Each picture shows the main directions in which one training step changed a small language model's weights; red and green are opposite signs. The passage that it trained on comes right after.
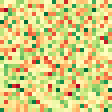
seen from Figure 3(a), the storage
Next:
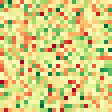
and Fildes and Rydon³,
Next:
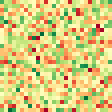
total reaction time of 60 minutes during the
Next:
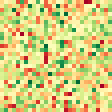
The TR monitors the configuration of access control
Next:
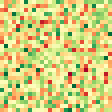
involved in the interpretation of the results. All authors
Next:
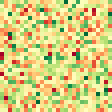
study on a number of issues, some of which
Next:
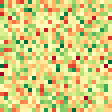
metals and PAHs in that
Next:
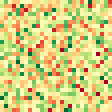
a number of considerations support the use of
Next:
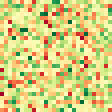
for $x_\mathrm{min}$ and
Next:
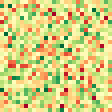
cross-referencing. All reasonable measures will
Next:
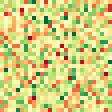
cost. However, the other methods also become
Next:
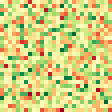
combined power spectrum are maximized when this shift is
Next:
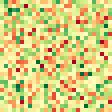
a orbit (n$\kappa$m), its
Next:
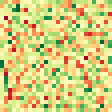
present you 72 hours research. The changes in the
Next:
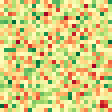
required stability analysis beyond the linear region to answer these
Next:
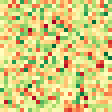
terms of leadership styles—namely
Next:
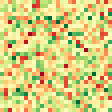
consisted of Nigerian academic scholars,
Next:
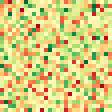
surface profile of the hydraulic
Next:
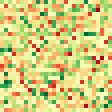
before, it is obvious that all of the three
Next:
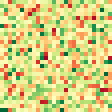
equivalent way to display these equations of motion is:
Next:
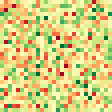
{\bibinfo {journal} {Phys. Rev.
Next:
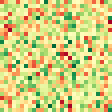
diseases including prurites, chronic
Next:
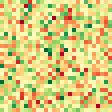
research and collaboration frameworks, the R&E
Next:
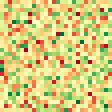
our \EBs\ have extended
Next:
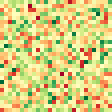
before and after the collisions.
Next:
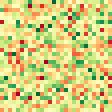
AI would support engineers and developers
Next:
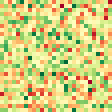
unstable. A primary standalone
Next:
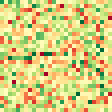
due to regression to the mean as matching on
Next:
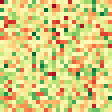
decoupled layers: (1) The
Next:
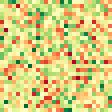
be thought of in terms of correlation time.
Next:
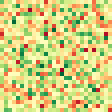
third observing run [5]. Their origin seems to
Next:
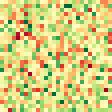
root, has been used in the traditional medicine
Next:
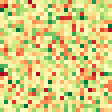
analyzing local communication patterns of individual SEs.
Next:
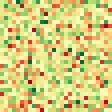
key educational transitions and assess the role of school,
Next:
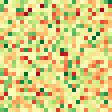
may preclude each other. These are identified
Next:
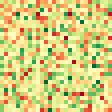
ONLINE COURSES
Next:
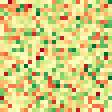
- Brenneis C, Coste
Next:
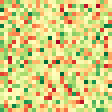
partially algorithmic, and less dependent on physical presence
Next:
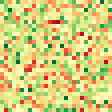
the network. *4) Packet
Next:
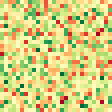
can be directly extracted from the singularity. For
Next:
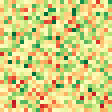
a library image processing created by intel and developed
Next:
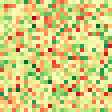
all previous distillation methods on both datasets.
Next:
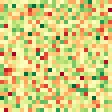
the first and last nodes. Therefore lines
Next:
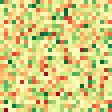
challenging, as it is difficult to ascertain
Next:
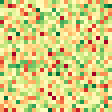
be associated with their relatively large proper motions
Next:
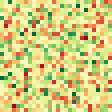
coincidences that reduces quantum-interference
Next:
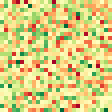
pion production on carbon nucleus in
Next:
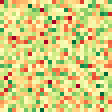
being pregnant (3) on psychological
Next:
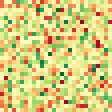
and aggressiveness. The results of the
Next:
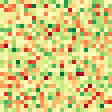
Theory. 65 - EC** Electron
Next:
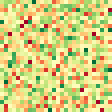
the geometrical formulation of the general relativity,
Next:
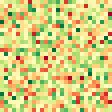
For example, $F_3(H,
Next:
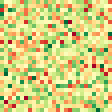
for the hydration process taking place during
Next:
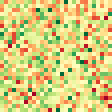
centred near 1000~nm, and demonstrate
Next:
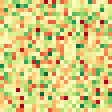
THE US ENGLISH Within
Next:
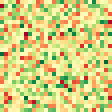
y-axis), while the red arrow indicates
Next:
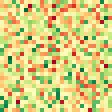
age was reported normal. The repeated antenatal
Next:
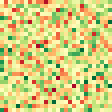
and management of academic behavior of student. The
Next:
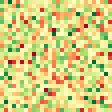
when the training data is limited. Dedicated
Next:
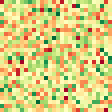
the calculated illuminated areas and expectations simulated
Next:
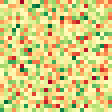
viable solution. 2. You might have
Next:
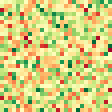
more and more different kinds of objects will
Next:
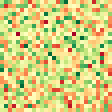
process, connect all $N$
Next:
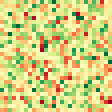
2 Secure Mobile TV
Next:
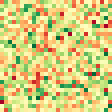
on Banking and Currency
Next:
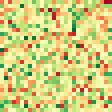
mission and comes back.'' His role
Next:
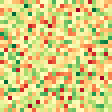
technological sovereignty,” by
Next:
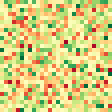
sum covering $n=1, 2,
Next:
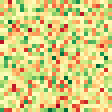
inside a single envelope, which dissipates its
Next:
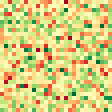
non--R flavor symmetries. In this
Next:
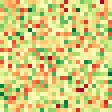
modulo $p$ as ${p
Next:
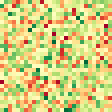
mapping a uniquely generated version of
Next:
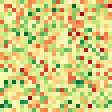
this species in this structure, we identify all pairs
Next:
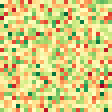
Size Calculation The sample size of 500
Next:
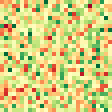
hub manufactured by PEEK resin
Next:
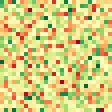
CARBONATES AT
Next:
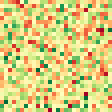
evaluation of the failure mode. When failure commences
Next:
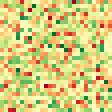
to the background was made for each of the 57
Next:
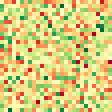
than 200 species of mammals,
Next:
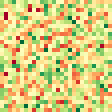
domain research workflow. The first impediment
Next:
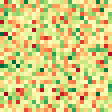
X_2^\intercal & =
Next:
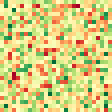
of the pilot plant showing a maximum prediction
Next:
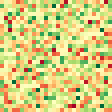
in internet using. 60.5% of
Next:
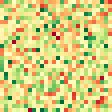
statement using the example of emotion recognition.
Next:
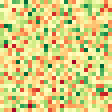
In agreement with [1,5] we
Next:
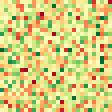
regulatory legal documents were checked for
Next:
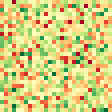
mitigation action for all the major sources reported by
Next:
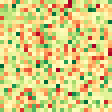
u_t &=& \begin{cases}
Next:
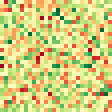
non-detection of SN~1006 in
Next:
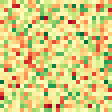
conclusion, we have studied the stability and the spatial
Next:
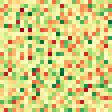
with the help of technology will be an effective way
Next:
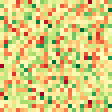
the nonlinear kinetic term, we choose the structural function
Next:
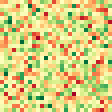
rather than discarding remote hearings
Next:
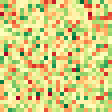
magnitude differences for a fixed time difference $\Delta
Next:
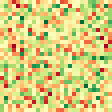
dependence of $\nu$ on $\lambda$ for
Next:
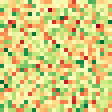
creation) and all dimensions of competitiveness
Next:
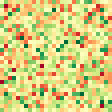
the ranker must actively balance both. We
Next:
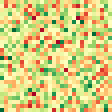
on matter power spectra. Following the emulation
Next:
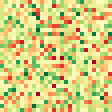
strategies to check answers, draw conclusions, think
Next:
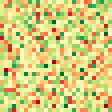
with reality. However, when PBA
